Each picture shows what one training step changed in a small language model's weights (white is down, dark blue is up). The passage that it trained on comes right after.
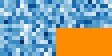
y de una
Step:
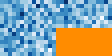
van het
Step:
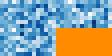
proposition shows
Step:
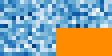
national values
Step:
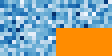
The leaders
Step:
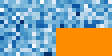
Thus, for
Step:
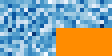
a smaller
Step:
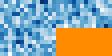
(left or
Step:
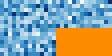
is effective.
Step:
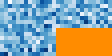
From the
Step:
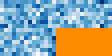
Figure 11
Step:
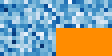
were obtained at
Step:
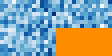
we define.
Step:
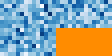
If you are
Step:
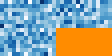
most natural
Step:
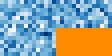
so on,
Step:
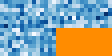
Such a
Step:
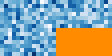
This capacity
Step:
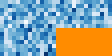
the test set
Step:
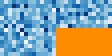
classification of
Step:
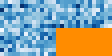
Suppose that
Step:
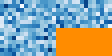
its variables of
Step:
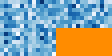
conducted in
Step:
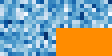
are rarely
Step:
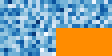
of kernel
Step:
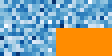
old point
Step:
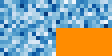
Let $G$
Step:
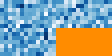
proposed to
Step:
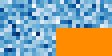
organizations with
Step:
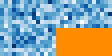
the generation time
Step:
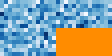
are matrices
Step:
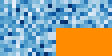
with the increase
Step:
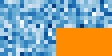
to teach
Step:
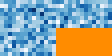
the boundedness
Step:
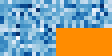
category of
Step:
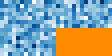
order linear difference
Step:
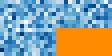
the rest of this
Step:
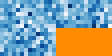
few proven
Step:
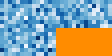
et al.,
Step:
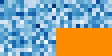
the teacher
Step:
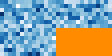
increasing the
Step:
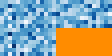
the basic
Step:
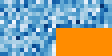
IPL if
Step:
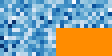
this article
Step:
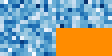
determinant is
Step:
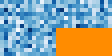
tool for
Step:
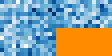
of Soil
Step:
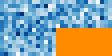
above table
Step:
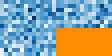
of diseases
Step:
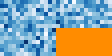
Then $$
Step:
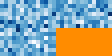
we found
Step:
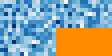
$G$ such
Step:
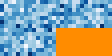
We want to
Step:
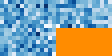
del proceso
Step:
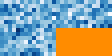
into basic
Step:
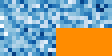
права и
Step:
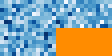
with $U
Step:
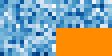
fue algo
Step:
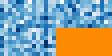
models in order
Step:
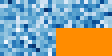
eye or
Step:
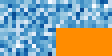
a highly
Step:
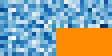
of the second
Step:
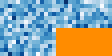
the connection
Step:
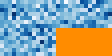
for supporting the
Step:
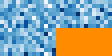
was significantly
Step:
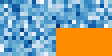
um relato
